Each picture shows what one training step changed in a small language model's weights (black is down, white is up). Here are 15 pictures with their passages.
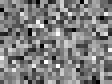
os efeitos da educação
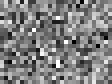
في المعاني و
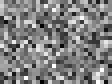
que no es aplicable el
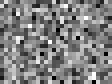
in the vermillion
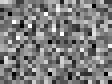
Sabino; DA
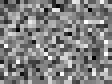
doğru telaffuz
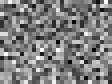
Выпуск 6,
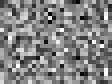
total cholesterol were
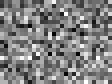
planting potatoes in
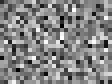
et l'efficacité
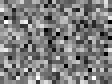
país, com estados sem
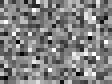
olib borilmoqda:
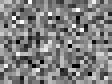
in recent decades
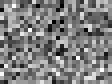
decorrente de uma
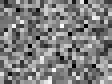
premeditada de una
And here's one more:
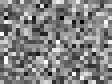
c) O mare parte din
